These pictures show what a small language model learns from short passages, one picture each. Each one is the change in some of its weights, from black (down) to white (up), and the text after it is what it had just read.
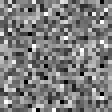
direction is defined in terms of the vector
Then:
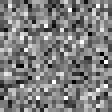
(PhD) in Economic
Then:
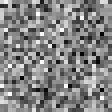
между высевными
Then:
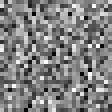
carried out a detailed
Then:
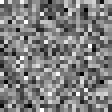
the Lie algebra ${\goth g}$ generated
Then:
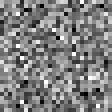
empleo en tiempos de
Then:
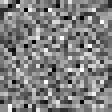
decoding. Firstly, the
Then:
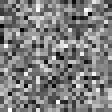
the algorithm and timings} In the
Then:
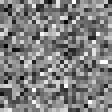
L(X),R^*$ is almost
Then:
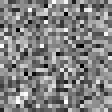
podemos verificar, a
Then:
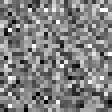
is improved from $0.11$ to
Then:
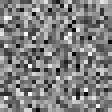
In this case its analysis is more complicated
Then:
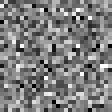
kasb sohibi sifatida
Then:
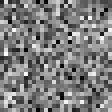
its reserve requirements to accommodate
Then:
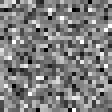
el juego de la innovación
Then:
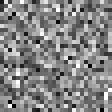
при формуванні вимог
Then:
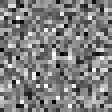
$i < j$. Similar to Case
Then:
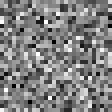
waar een levering van
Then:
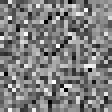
current and future detectors to discover
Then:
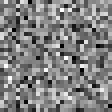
as the projection map. In fact, we can
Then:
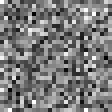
Sb, and 71\% are classified
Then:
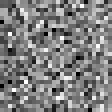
not provide an exhaustive list of
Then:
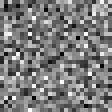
$M$. Then M is locally
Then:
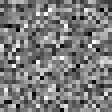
bundles on $X$ of fixed rank and
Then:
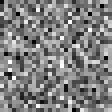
{\it Proof.} We choose
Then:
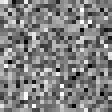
asociații etc.”
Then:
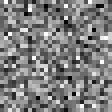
while the whistler branch always
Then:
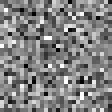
we also fix the notation. Fixing
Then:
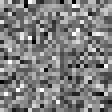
first calculated directed from the Hessian
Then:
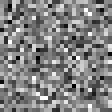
worden, nämlich
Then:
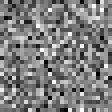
thr}$. It contains terms of order
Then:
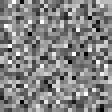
nienaturalną i
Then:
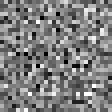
commute with both order $3$ and
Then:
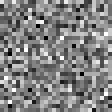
of the length of an $n$-vector
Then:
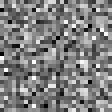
GOIÁS DO
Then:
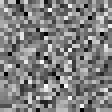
We can check that if $u_n$
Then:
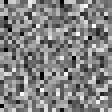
– inclusiv pentru cei cu
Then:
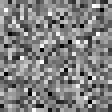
entropy into two contributions associated with the real
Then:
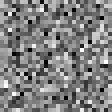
$X, Y, f$ are
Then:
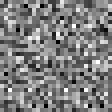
and $0.01$, respectively.
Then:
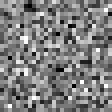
sekolah. Salah
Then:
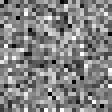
D.\ d'Enterria and
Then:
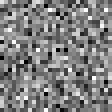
typical observing season, which we
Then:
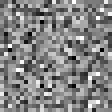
la experimentación clínica en
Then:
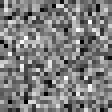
possibly founded. We consider the
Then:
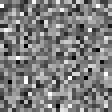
We calculate the braid index of such
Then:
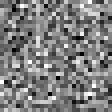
we use the recursive maxvol algorithm and
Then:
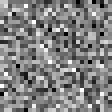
that, for collisions at impact energy
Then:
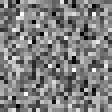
Yaxshilash talab
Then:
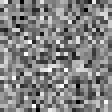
berish va nazorat qilish
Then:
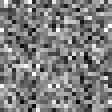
sector and, to less extent, in
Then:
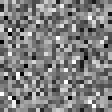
system size $N=256$.
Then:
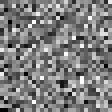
respectively) strongly influences the complexity of
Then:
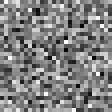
optimal design problems involving both bulk
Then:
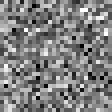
mano, di cui uno
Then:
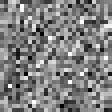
is the solution of Ricatti differential
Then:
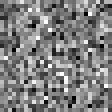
va belgilarni xamda
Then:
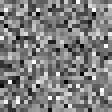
\cite{diel}, the inclusion of
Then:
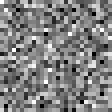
We consider three different scenarios for the
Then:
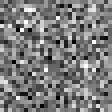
by SPDC, including both radial
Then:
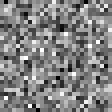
Canada]. *Researches of
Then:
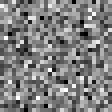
balanced trees of depth
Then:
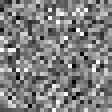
(with early hadronization)
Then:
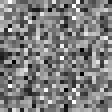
of the minimal highest eigenvalue.}
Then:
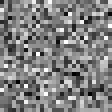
asarlarida yosh avlodga
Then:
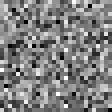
16. Studins'ka, H.
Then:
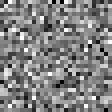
International License.
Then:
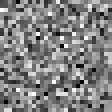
transition towards a state with a shear
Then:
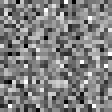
is sufficient to give the ratio of the coefficients of
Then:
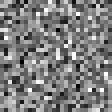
\vert X_t - \alpha
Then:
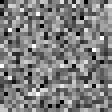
is the unique element of $\calD\cap
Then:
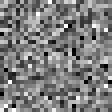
\sigma_3 [\theta_x,
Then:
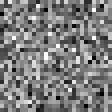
Ministry of Transport
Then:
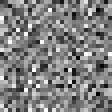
بمزيد من
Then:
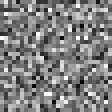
thermodynamic compatibility. In
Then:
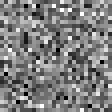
such as $\omega$ Cen. The most
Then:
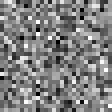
we cover the multilevel Monte Carlo
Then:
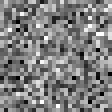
y_i\mapsto \omega^i
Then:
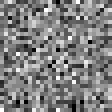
E_t^{H,\mathbb P}
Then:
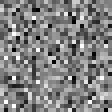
и шьют по ткани
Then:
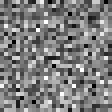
el sentimiento de culpa de
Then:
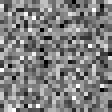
г., уже являясь
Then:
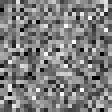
сервиса в процессе
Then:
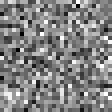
of its matter content.} \bigskip
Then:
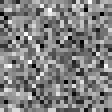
meromorphic function of finite order, let
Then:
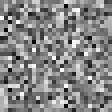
left handed neutrinos,
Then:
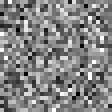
of the kinetic theory can be used to
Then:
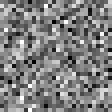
fixed increasing sequence of representations eventually containing
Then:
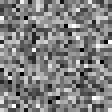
the sum of their fundamental energy cells
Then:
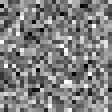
va uni amalga oshirishga
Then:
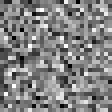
main results. A simulation study and a real
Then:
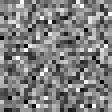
freely under the influence of the magnetic field
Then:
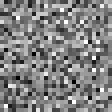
tahlil qilingan
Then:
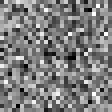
(26) $$ These formulas show that the
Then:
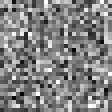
$+\infty $ around the entire
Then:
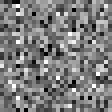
ҳаракатлар киши
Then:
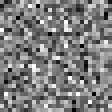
a 64 años de edad.
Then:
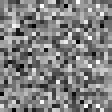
também, de compreender noções
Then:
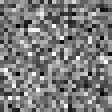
Kepler-1752b within
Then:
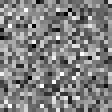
oscillations in low-mass
